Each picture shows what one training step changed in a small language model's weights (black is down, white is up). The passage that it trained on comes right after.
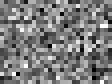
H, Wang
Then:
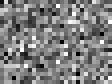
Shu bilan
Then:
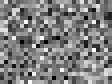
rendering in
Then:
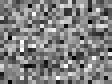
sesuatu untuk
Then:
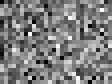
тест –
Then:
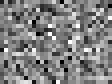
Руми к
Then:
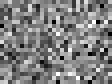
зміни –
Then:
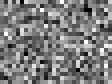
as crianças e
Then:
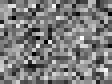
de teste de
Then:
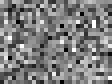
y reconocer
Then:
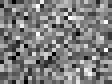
children with
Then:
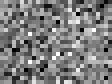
a family
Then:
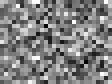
of transport
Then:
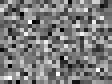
programa para
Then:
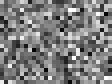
из отдела
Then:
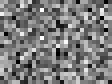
aduc cu
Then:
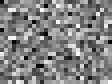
нации, в
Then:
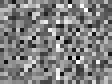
die vor der
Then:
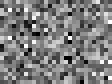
huquqlar va
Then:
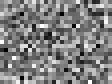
costante non
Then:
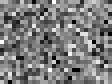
They can be
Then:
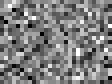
в ДОУ
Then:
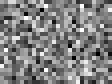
sharing and
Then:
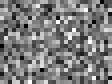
wordt met
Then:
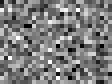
uchun turli
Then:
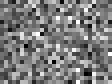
der Nutzung
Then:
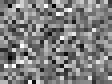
modèle de
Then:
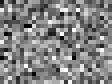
uchun foydali
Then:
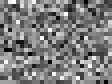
del entorno
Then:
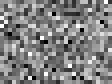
ne sais pas
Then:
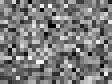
partial or
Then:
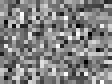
nisu –
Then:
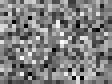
schaud in
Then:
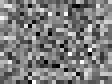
se une dentro
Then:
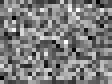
acordo com
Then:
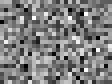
trabalhados de
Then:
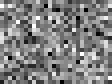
y se deja
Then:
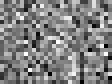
P. *et
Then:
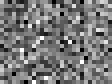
trabalho dentre
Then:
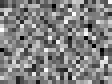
fator diz
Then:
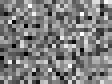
riski darajasi
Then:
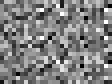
kechadi va
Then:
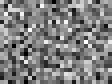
manter sua
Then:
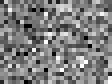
tomonda ham
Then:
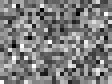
presente o
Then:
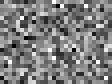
por essa
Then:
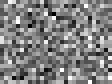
la comparación
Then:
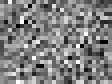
ini, dan
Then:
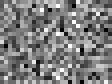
Educational Sciences.
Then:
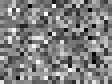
valga aquí
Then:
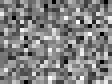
especialmente por su
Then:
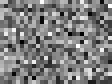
not only as
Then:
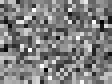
recai sobre a
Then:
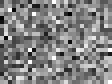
hayoti va
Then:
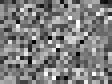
представлена на
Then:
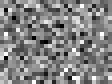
desde la identificación
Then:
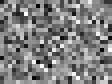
о чем
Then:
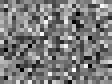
oriunda do
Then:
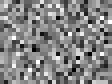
не знает
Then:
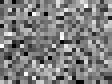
umri ham
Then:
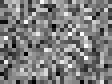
van Dijk
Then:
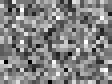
bases de
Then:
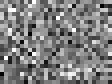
haciendo un
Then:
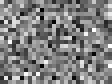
al largo
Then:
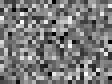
History and
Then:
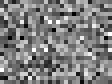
ciddi bir
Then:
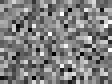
yang berasal
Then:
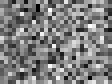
T. et
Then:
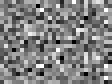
hech biri
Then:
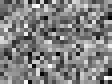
que tiene el
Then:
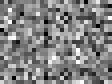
але і на
